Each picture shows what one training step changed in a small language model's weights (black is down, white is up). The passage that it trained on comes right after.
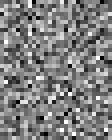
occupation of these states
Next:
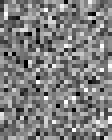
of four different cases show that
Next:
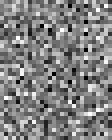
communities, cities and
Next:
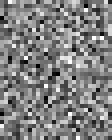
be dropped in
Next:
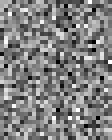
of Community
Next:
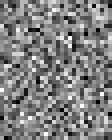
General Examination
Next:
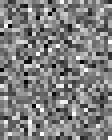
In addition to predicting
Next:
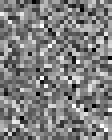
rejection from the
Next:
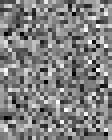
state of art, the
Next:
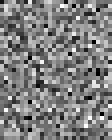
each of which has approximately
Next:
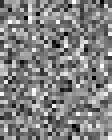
measurements. In the
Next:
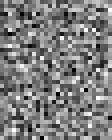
ground state wave function
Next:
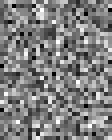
and muonic
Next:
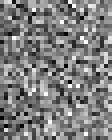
velocity model
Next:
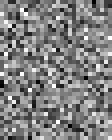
and condensed
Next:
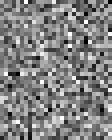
from the mismatch
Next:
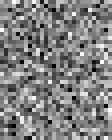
modules have been
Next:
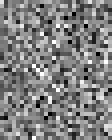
fatty acid
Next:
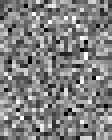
Ye thanks the
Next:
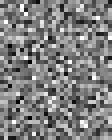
or modeled (Figure
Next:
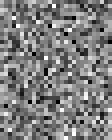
be squeezed
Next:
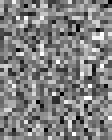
100% treatments within
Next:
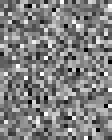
and thus should be
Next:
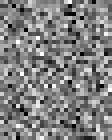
vocational training.
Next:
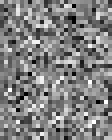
it might release
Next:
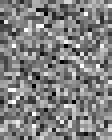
binary neutron
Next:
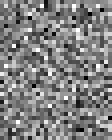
and right-hand
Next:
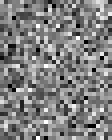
hole for three type of
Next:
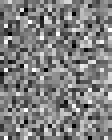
test scores at
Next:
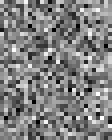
subjective classification,
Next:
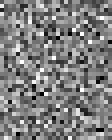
Energy Society
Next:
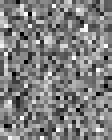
added the fitted
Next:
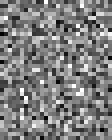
that correlations with reduced
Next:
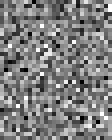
lattice is small compared to
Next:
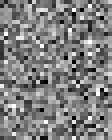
range of temperatures and
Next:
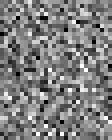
with $\delta = -
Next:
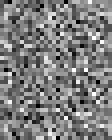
due to the fact that the
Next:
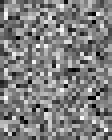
of applicability of the
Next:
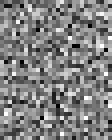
field parameters were the following:
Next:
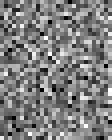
global scalability -
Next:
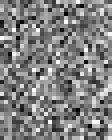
map accuracy.
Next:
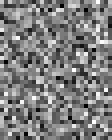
and expectation that the
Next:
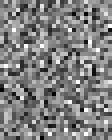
90% confidence
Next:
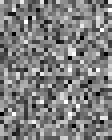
observations are given in Table
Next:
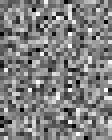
into a set of cores
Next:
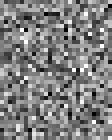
4 th sampling
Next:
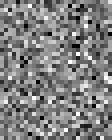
the Skyrme
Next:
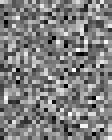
of cardiotonic
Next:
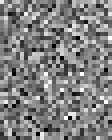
been studied using the
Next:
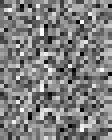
inventory control management
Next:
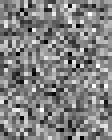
construction materials,
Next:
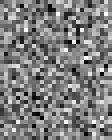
quarkonium), while
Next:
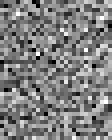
delineate the path
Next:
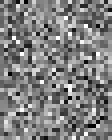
direct accounting of
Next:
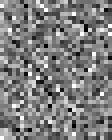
Fun Seeking'
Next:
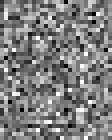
of a building's
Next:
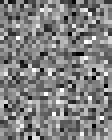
the finger timing
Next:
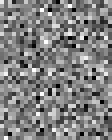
the Kaggle
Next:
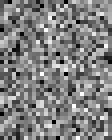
due to the inclination
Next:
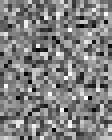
boson decay into
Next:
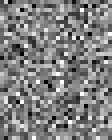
taxing, depending
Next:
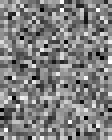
solving is central to
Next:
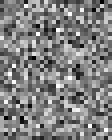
issue is the
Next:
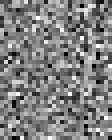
appreciable distribution,
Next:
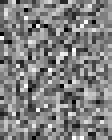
productive capacity of
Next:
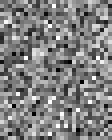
an enhancement factor
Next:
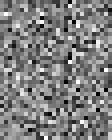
could give a good
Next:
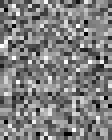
trigger 57
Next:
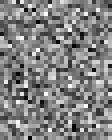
pair, whose energy
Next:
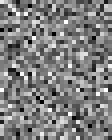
are intervening in such
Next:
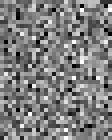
our calculations we can
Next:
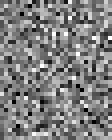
colder than $L$,
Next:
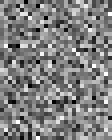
from the tip to the
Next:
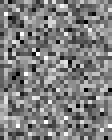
necessary, by
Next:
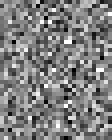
needs to be a
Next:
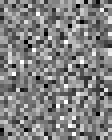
\times P'_K
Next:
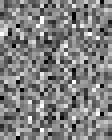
dataset documentation
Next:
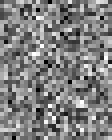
leaves ample
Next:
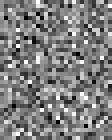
Content Mark
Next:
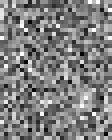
The controllability matrix should
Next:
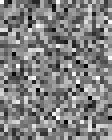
jets contain only $\sim
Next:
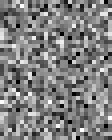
this paper, we studied
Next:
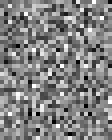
knowledge base rather
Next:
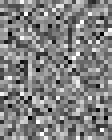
\end{table} In
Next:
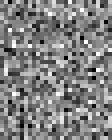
of a layer during
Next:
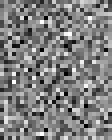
power to initiate and
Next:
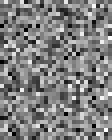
with the second-order
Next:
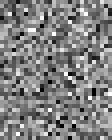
system: - Questions
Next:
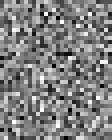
shifts in a
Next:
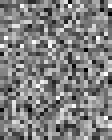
and passive data
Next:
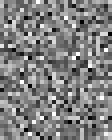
characteristic few Kms
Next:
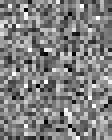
effect was confounded
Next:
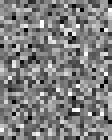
value at the whole
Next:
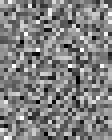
brand extensions and
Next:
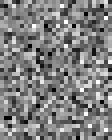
qubit gates the
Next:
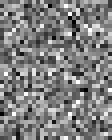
is not considered in practical
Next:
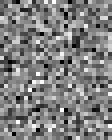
an effective decay constant
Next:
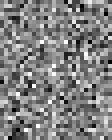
why, differently from
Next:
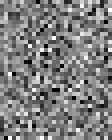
were proposed to address
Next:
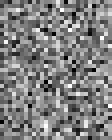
rate of academic
